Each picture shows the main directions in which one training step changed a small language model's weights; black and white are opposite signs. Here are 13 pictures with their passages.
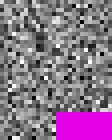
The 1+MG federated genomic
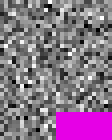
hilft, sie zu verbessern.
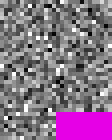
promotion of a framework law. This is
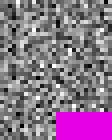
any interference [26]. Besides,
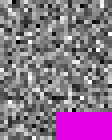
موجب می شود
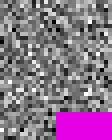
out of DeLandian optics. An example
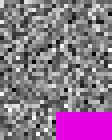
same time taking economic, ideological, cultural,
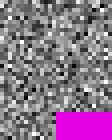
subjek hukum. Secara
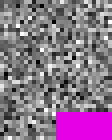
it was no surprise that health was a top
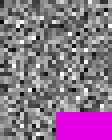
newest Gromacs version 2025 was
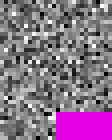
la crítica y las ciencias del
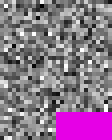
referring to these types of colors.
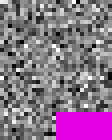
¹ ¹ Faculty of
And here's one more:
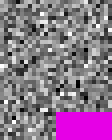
Turkey and Japan are the most important
